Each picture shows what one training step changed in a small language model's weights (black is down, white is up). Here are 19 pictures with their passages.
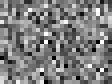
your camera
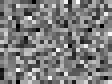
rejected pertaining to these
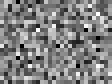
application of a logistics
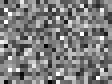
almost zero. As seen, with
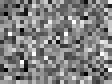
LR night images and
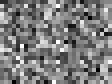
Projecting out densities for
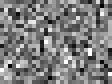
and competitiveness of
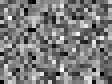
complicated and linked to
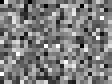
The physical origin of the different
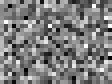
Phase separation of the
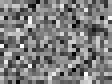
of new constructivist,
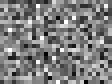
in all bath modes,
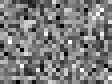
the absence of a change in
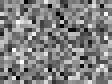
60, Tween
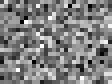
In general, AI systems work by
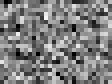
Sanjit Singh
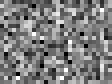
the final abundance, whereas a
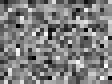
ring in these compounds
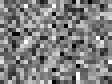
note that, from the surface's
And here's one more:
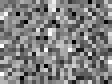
and Expenditures for
